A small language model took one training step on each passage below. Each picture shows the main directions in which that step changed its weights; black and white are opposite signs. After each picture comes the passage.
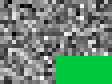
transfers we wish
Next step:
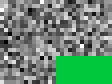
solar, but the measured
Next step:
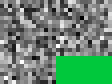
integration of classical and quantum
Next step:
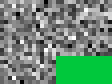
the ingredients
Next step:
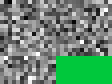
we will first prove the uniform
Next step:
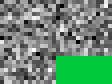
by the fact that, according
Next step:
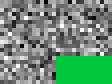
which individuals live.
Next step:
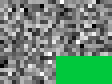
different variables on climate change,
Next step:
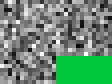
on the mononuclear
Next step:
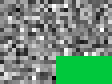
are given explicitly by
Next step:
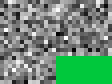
the map, the app
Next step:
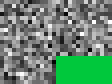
an alternative definition of
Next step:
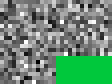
and dohta:
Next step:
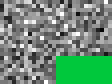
way as case (e).
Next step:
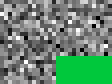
a good fit out to the
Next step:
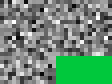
enhancement (Singh
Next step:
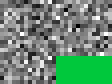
yarns should be in
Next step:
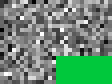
i.e., given by
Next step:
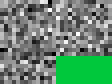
formulation, basic
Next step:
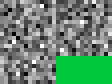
Study on the
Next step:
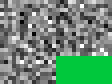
plots the stress distribution through
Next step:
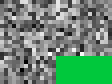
except at most one.
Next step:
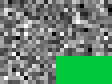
of marriage at
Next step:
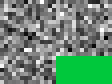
approach to inference, model
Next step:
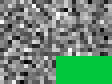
comments are needed at this
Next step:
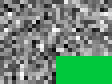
a conservative role by
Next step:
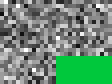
Inst. Fourier
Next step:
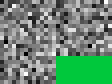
\medskip In the theory of
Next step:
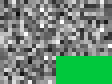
D\Lambda &=&
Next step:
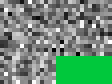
to be a 2D
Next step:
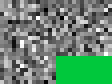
While the first seven
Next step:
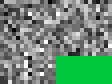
space graph framework adaptively models
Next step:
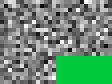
feedforward networks
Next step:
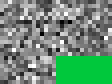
I can live with it
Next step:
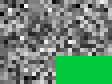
any crusade
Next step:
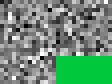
around the injected
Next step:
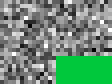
the cases we use simple common
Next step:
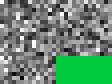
it is minimal in its
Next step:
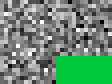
model is the infinite dimensional
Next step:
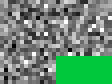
the underlying TAR
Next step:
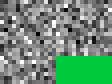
are being developed. In the
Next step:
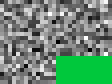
a paradigmatic case
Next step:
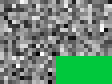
have to be sensitive to
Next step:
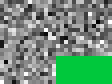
a classical cat are
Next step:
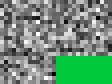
at low redshift
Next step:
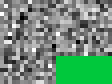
in the sense that the
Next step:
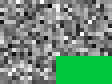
error rather than noise, and
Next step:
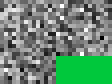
applies to the even
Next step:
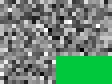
by Schultens, for
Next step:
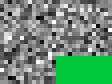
a first step towards
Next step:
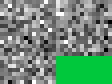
$q$. We will prove
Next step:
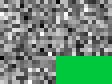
removes the singularities
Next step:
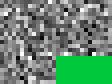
on a use case involving
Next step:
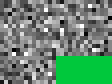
CR vector field and
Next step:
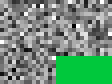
complexity likelihood
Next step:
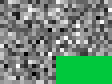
the resulting delay. The
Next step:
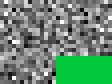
allodynia and
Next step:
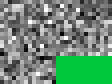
cube with positive
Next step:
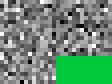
to 24) are most
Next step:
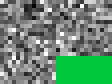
means in combination with
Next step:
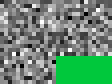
nonadaptive and
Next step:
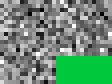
layer. On the other
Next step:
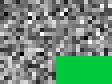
A future radial velocity study
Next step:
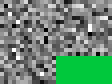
that encourage and
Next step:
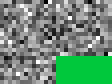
other words, we assume that
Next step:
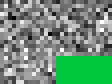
concern [2]. This
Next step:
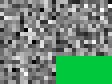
literature analyzing the
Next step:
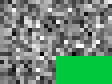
seems difficult to
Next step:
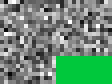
\tau) d \tau
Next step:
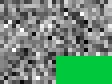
of ensemble and
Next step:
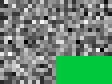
or not the compact support property
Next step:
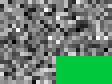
is equipped with a
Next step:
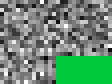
seeker R27
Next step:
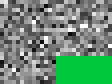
\AA) lines, and
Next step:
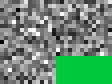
different number of quantized
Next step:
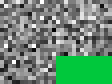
with respect to the exact
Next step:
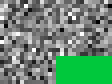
block, which is fed
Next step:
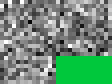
study of reference [8].
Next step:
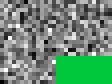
the crossing point to
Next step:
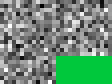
than upper limits.
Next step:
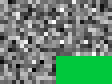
the spontaneous generation
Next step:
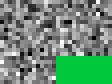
explained in the next
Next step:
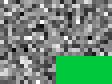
free $\beta$-almost
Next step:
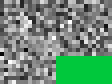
operation and performance of energy
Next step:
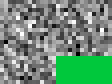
and the phase of the
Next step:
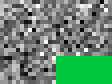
In other words, teams
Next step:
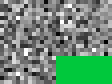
thought, which therefore
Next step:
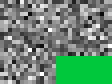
symptoms or
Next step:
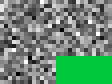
evaluation, and examination,
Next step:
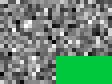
and technology for women
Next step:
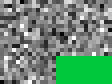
the next section we present our
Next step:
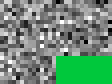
in Figure 3. Since
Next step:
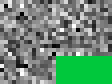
purpose of this paper is
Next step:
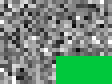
provides review of researches that
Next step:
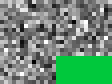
and efficient higher education
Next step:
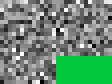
\no It can be
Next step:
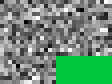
by the Neurinfo
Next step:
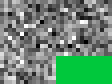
attraction of agent
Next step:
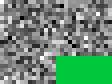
parameters i.e. the
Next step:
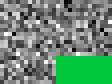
the answer to this
